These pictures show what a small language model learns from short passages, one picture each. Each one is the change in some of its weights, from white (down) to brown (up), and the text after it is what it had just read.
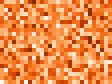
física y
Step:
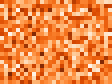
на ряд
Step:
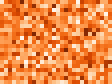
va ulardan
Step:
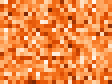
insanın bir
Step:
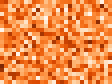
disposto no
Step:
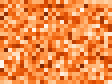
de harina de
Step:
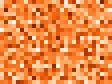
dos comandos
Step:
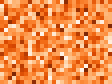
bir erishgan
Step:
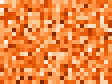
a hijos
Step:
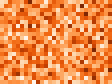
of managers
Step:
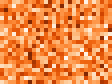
las acciones
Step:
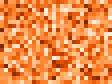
Antes solo
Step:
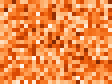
e com o
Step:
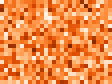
papel da
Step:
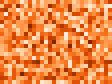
formas de ver
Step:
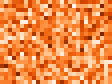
and chemical
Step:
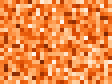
School by
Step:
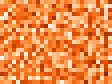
e nos
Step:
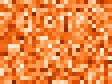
et All,
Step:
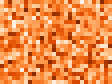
informação e se
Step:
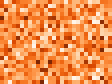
un momento
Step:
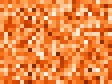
у ті
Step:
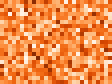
ser um dia
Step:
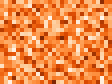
deux ans
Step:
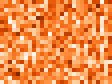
proteção de
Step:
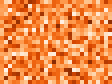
a nivel
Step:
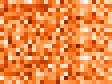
если при
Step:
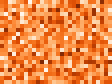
va kredit
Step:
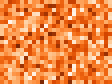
pela duração
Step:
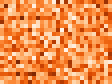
profissão de
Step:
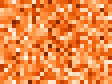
centre en
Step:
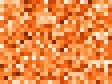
de tipo
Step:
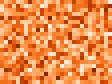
o uso de
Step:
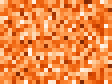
wurde am
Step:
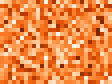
due to an
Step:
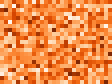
en el marco
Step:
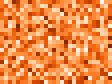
fine at the
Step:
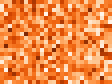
dan budaya
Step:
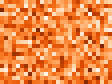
у його
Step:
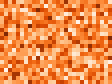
tão importante
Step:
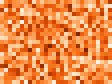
elección de
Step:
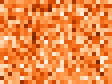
для научного
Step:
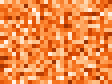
el caos
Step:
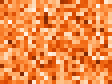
se evidencia
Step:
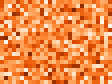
marques de
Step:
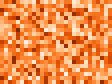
*Journal of
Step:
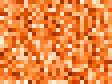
passa a
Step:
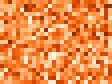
Estado em
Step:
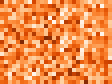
the community
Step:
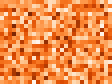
of New
